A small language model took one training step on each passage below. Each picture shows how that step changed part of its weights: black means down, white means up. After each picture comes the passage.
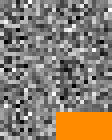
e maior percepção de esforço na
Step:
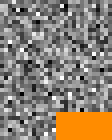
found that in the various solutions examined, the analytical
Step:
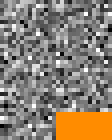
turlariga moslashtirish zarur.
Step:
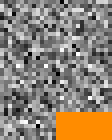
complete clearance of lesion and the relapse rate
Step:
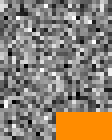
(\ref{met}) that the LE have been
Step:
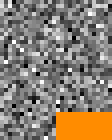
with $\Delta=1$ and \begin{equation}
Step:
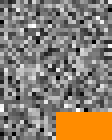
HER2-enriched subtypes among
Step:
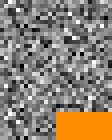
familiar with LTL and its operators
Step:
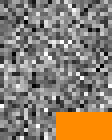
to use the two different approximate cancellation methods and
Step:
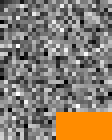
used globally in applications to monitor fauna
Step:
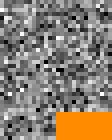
et al., 2008). We have also underpinned
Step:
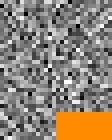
of the chain are determined by the equation ${\cal F}
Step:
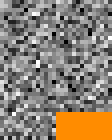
\begin{equation} \hat\Phi(x)
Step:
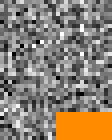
The theoretical maximum speed of a computer is given by the total
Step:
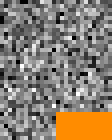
ustunlikka ega bo'lishi
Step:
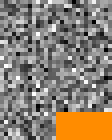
CEFAC. 2014 Nov-Dez;
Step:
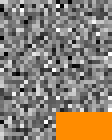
it implies there is a significant relationship between sexual abuse
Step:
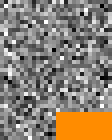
vectors to create frequency-wise weights $c$. Then
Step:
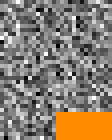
Zakirovich, Muradov Botir
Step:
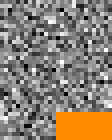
and reinforcing steel in civil
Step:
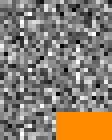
simple example of solving the entropy problem Figure
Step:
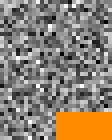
site Brinal 2. The features like the
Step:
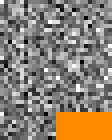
of the loaded meshing of face gear
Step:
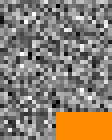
Koretskyi Institute of State and Law of
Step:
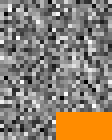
O‘ktam o‘g‘li Malikov
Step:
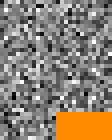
Factor: 7.187 Available online
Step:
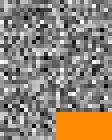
affect STM imaging. The topography becomes highly sensitive
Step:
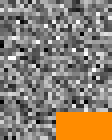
Bunday holat Tojikistonning
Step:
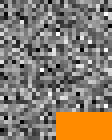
Os dados indicaram uma distribuição
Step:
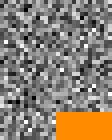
the digital world, and a sustainable digital economy.
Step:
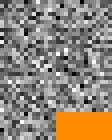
suprapusă conștiinței
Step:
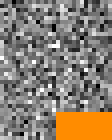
solution which deposited a sulphur
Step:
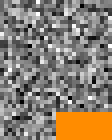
mahalliy korporatsiya, kichik
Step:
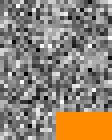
indomethacin. This is consistent with research
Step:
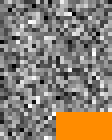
species interaction claims indexed from the dataset under review in
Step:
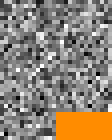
variables. Hence the differential operator equations become a set of classical
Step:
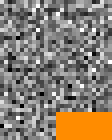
BRAVE Analytics GmbH,
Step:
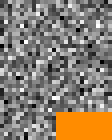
awarded based on a household's
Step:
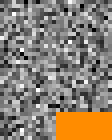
via freeze-in mechanism. Here, $\Delta
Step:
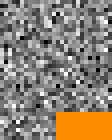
to get rid of problems that traditional recruitment
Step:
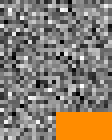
uchun yetarli ko'rsatmalar
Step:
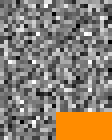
Reviews of Mod. Phys. Vol. 61,
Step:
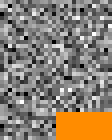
\end{align} was employed. The
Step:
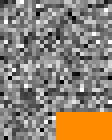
the pulsar. In fact, whatever the origin
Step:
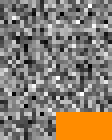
present study explores the application of Artificial Neural
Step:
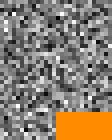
considerations. *FORS Guide No.
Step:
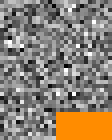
is the only available non-invasive technique that could
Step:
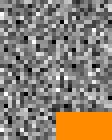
(avg 625 ppm) and tin
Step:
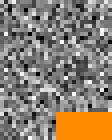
security SLAs, and with respect to a specific set
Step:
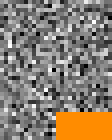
0 iron acquisition-siderophore transport
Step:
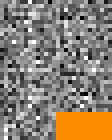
автоматизації процесів.
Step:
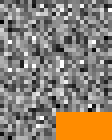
NUKLEUS Nutzbare
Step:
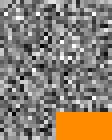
Diabetes Association, the European Association for
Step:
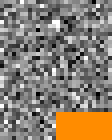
(ISDS), Central Asia, investment
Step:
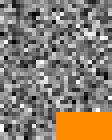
two instruments: a pre–post observation
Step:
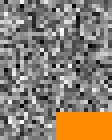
works \cite{Wigner2}, placing the
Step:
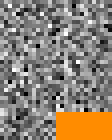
magnitude of secular period variations in CBs and
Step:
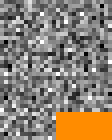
Fermi level (E$_{\rm F}$)
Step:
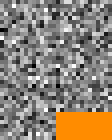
the historical point of view, however, this
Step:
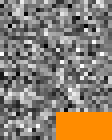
structure of these equations. The disadvantage of the
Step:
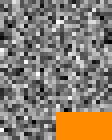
assent to participate in the study before taking part.
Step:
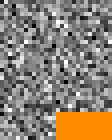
assays have provided dynamic details of polymerase
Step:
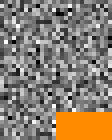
(DSc), professor Isakov Janabay
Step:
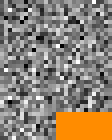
citizens, and resistance to accountability is
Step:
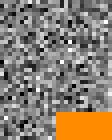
was the simplest, low order, rational domain shape
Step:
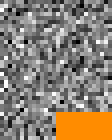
of the eigenvalues associated with such Hermitian edge states are
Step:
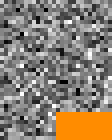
ёритилган. Халқаро
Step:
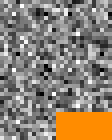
pharmacological assessment of herbal compounds,
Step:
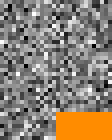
\nu} = 0$ and the equation of motion
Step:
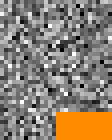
in poverty rate in Nigeria is accounted
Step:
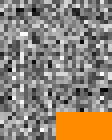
technique was used based on the values of the integrated area of
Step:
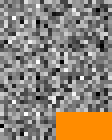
gap bo'lagi, bosh bo'lak,
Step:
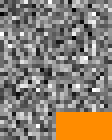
clinical guidance. Therefore, the present study aimed
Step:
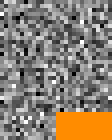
existing computation and communication (2C) optimization schemes for
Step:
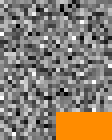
stormwater harvesting and reuse, public
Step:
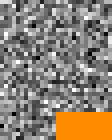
The larger aperture data were used to perform
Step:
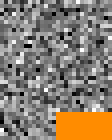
idle speed. Test procedure could be adopted based
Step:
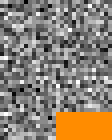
впечатлениями, доставлять ему
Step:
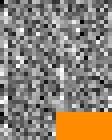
В. И ИХ ВЛИЯНИЕ
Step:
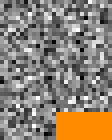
method termed Joint Range-modulator and
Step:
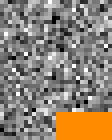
The cross sections for $S$-wave +
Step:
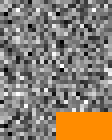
dapat mengubah cara berpikirnya dan
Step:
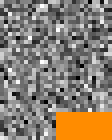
Modena è situata 4 gradi a sud della
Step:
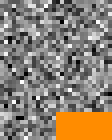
extreme efficient DMUs. We also compare
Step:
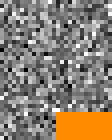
of $\tau_{\rm mean}$ is a maximum at
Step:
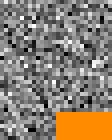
is to build a mathematical model to investigate the relationship between
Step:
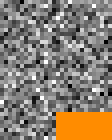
period. \begin{figure}[!t] \centering
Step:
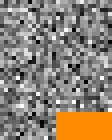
and esterification, E_2 , reactions were
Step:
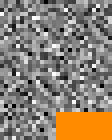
El rol diferenciado que se le
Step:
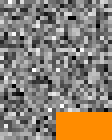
opioid and antiemetic requirement and
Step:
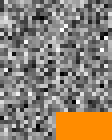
the restrictions already developed tools impose. These tools are
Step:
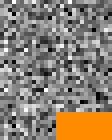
school, work and home. For instance, researchers place
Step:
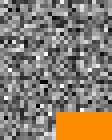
are playing a fundamentally endocrine
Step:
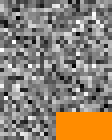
analyses demonstrate that Ni-doping not only
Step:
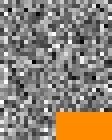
by \simbal\ can be used to calculate derived physical
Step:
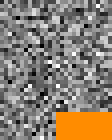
wires.} Only one detail is left to finish
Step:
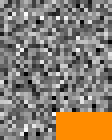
tradução do pequeno *poema de
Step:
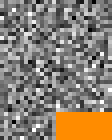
use the Bayesian network inference to obtain the
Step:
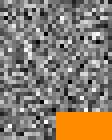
on a local level, which may overturn the
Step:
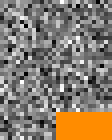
scientific research in the fields of environmental management, tourism
